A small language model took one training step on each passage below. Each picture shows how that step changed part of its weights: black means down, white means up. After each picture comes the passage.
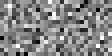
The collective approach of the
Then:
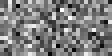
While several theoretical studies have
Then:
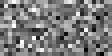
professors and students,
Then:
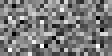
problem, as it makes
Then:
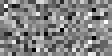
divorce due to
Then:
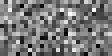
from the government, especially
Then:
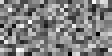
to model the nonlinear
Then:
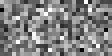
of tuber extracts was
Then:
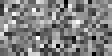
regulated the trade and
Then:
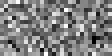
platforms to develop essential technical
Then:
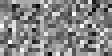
efficiency of usage the production
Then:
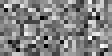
Recommendations in
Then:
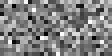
old" person.
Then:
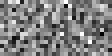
system architecture and promises
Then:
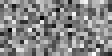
perception of the preform
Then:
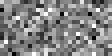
of Language Competence
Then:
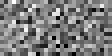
project development and political and
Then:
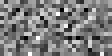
and local firms to facilitate
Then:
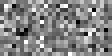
number rose 9 percentage
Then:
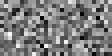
and international populations. This
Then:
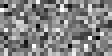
before state agencies.
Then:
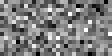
has two sides;
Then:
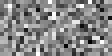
The compression of ad
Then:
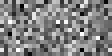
on the findings from the
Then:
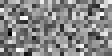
content capacity of the
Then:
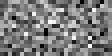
distributed for wages
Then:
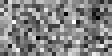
molecular makers related with
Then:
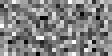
transactions. The adaptive
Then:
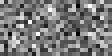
in a year.
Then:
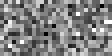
directly identifying information* AND
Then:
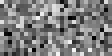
the extract loaded in
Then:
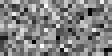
intermediary state.
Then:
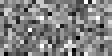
this study was adopted from
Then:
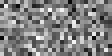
array with a
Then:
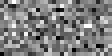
responders for children's
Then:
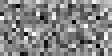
Note. Prepared
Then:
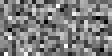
was used to enroll
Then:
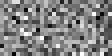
national identification because many
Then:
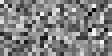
the developing world. The
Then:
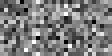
be large enough to identify
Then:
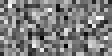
CLINIC AND
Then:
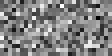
lavished upon
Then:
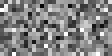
are needed. Various
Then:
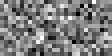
is the presence of one
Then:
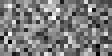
The hypothesis was accepted
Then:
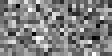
controlling is helpful
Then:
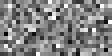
The model from Indonesia can
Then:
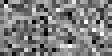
more essential for diseases diagnosis
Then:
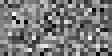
possible it is designed so
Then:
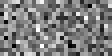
named John
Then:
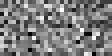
it could be a political
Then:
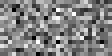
bioactive compounds with various
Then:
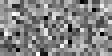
multistep process.
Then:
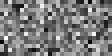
if there was no price
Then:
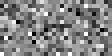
spike firing rate
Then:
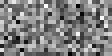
data and or understanding.
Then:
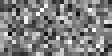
vary dramatically
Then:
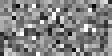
Under normal physiological
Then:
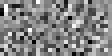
determined the concentration of
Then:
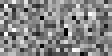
management behaviours using the
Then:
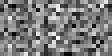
thanks to its
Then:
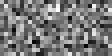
is either denied or
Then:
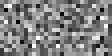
Finite Life
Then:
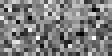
Linguistics, University
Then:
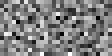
farm) vets and
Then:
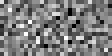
toleration and safety
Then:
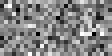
Route Availability
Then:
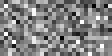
prompting the Library
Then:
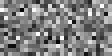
an hour or less per
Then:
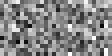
criteria and outcome prediction.
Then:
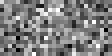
of weakly coordinated
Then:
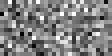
corresponding entry is made
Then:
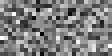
and q_f are
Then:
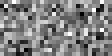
school transportation.
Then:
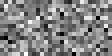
(in which participants received
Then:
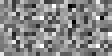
X X X X X
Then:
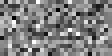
general consensus towards
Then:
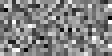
His research interests include
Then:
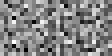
questioning possible. Indeed
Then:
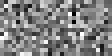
WORM brings
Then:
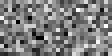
Lewin the
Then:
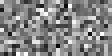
of choice at the
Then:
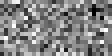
teachers show high technical
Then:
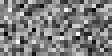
from low to moderate
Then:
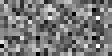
is the main tool and
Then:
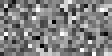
Chalmers University
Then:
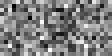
plant nutrient uptake
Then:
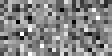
LUCIAN OF
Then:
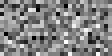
moisture conditions the composites
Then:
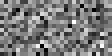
and their ability to control
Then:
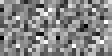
of variation of the
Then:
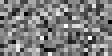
and it is found to
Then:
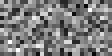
and the liquid metal is
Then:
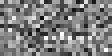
that students should keep a
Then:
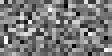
in the results of each
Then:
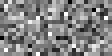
(the degree of
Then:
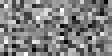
cages at this site
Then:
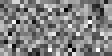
social connection ($t =
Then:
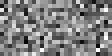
Nigeria. He has worked
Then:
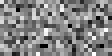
a more comprehensive understanding of
